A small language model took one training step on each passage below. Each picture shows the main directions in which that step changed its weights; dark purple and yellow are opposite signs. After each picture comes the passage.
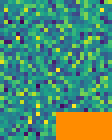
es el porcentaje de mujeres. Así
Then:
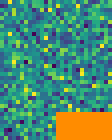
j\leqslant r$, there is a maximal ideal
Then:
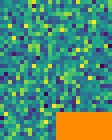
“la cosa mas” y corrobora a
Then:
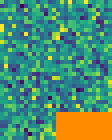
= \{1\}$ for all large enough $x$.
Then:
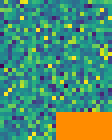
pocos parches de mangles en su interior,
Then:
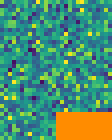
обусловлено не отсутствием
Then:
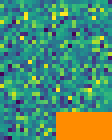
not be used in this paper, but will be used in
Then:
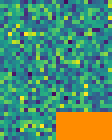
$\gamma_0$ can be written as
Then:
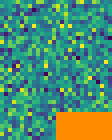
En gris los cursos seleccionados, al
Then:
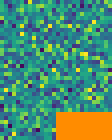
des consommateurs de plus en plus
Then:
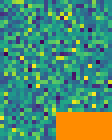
Ремизове, Тэффи,
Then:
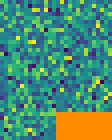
виду, пристосування до подолання
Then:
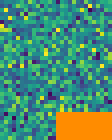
also \cite{3,4}. We plan to take
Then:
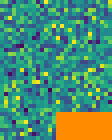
but also by the mean value form using slopes or
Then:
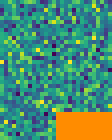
лозим. Шунга кўра,
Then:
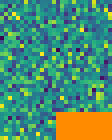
Тошкент тонги. –
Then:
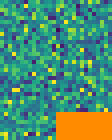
adabiy tili o‘qitishga joriy
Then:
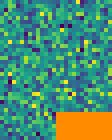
1950-х гг. появились
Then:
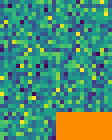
\endcases \label{eq86}
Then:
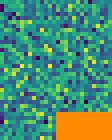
efeitos negativos (Lucena, 2023). O
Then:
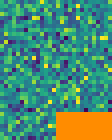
can be translated in Pascal
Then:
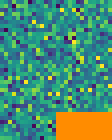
elements of the invariant algebra $\CC[V]^G$
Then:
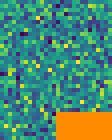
approximation can be performed in one of the ways we
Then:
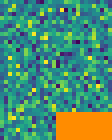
interpretação visual dos dados. O projeto foi
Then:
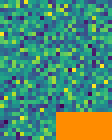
changes at all. In the Fig. 3 we present
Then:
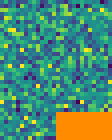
is over all deterministic paths~\(\Gamma\) not
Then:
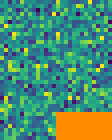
las grandes empresas o franquicias,
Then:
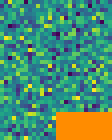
practicados por los deportistas que fueron
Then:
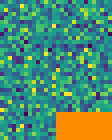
for instance. The general case when the action on
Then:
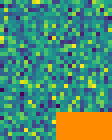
$\phi(t_0)$ is similar to an integer
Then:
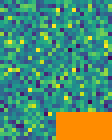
but only for $t\ge 3$. This is not
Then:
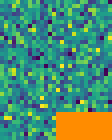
Borel subgroups of classical ind-groups), see
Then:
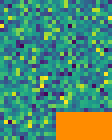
in \cite{GNS}, the previous theorem would
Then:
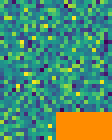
and then homogeneity holds for ``degenerated''
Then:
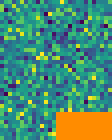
bo'lgan nazariy-metodik jihatlar
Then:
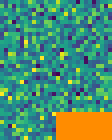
comparativo, fenomenológico, etc.)
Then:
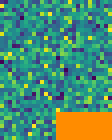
fell out of the car several miles back?"
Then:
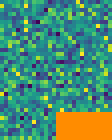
ballgacha). “Muloqot”
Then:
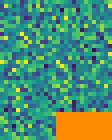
the Hamiltonian functions that are of interest to us.
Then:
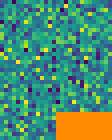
= \sqrt{\frac{\Gamma}{A}}$ een minimum
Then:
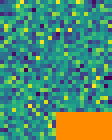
Український інститут національної
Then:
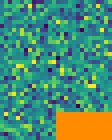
that $\lambda < 2$ yields \begin{align*}
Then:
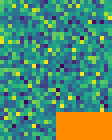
analysis is done around a fixed point which happens to
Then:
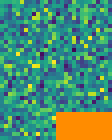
olib keladi. Kimyoviy
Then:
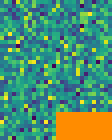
series) and $\eta_j=0$ otherwise.
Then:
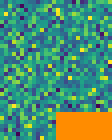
the solution of the initial-value problem
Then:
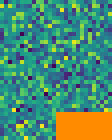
while he was alive. Henceforth the author would
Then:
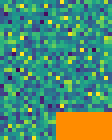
with \refm[nmi] produce the following
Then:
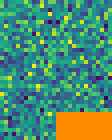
Nährstoffen in der
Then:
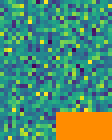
LUIGI FILIERI* Università
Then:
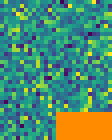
basis of the established coefficients of the solvency
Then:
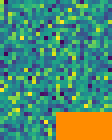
deb hisobladi. Rus va postsovet
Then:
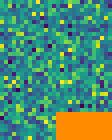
articolo è descrivere e formalizzare
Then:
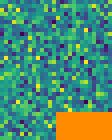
non-integrable solutions actually behave for large
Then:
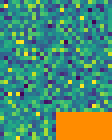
$H$ is hereditary. Let
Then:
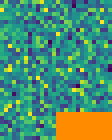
os processos de ensino e aprendizagem,
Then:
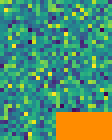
that the Mirimanoff polynomial satisfies
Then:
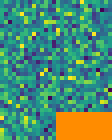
seara și se termina la 7 sau 8
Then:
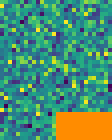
вийшла невелика газетна
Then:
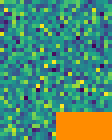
V., Akhoudas, C.,
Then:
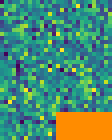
structure. Recall that the reduced boundary of a set of locally
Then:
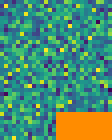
functions (e.g., cubic-order
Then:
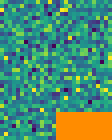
Jacobian ring of $X$ --- a case
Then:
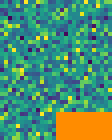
Checoslovaquia. Dicha
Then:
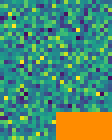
the worst-case stretching exponent at every
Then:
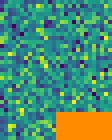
adjacent central vertices each of which has
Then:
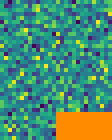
numênico (ainda que o númeno
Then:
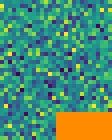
دوم بیشتر باید در
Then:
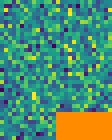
$Y^{[2]}$ by taking the fibre at
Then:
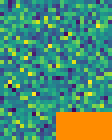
--- всюду плотное
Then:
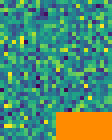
$L(\phi)$ is right Burn loop
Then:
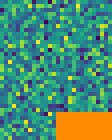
sets in $ \MM_2$. To prove Theorem
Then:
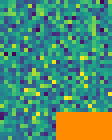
хозяйств (ЛПХ) и
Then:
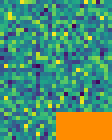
we will show the following result which demonstrates that
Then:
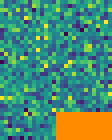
MCMC algorithm DREAM$_{(ZS)}$
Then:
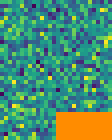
faces of $\conv(A^w)$ are
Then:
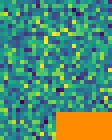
Program. Keywords: international
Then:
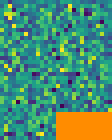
параметров в условиях, характерных
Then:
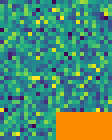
относящиеся к этой
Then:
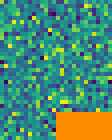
p. 26), fora adotada pelo professor,
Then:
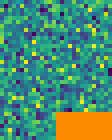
of different color are required to be disjoint. In this section
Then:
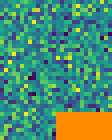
Розглянуто законодавчу
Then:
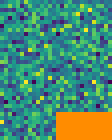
is the probability that a random element of $T$ is
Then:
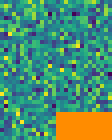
distribuida, siempre que el marco normativo
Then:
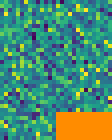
example subsection 2.2.2 of
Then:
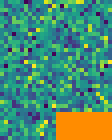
(the equivalence of this lemma and Lin's theorem)
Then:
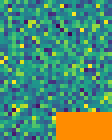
et 3). En ce qui concerne
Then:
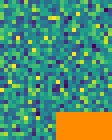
reasons, we are interested in smaller trees
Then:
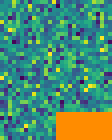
z)^T \alphab + \eta (\ponto
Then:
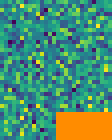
to more stable queues, but it also widens
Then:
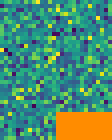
root; an examination of the root systems of rank
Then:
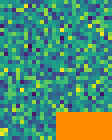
type (1,1) estimate of $M$, it
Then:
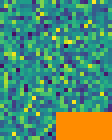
X_0$, noting that $K_{T,
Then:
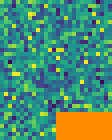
маси ґрунту) в умовах
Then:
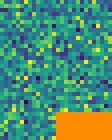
Let us define for every $\rho > 0$
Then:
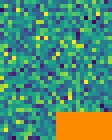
for such problems. \section{1D TEST
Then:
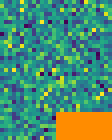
EVK hariduse professionaalseks
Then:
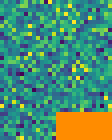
the left (resp. right) flat dimension of
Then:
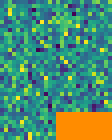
yoluyla tekrarlı ve kasıtlı
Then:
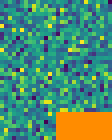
\closein2 \ht0=0pt
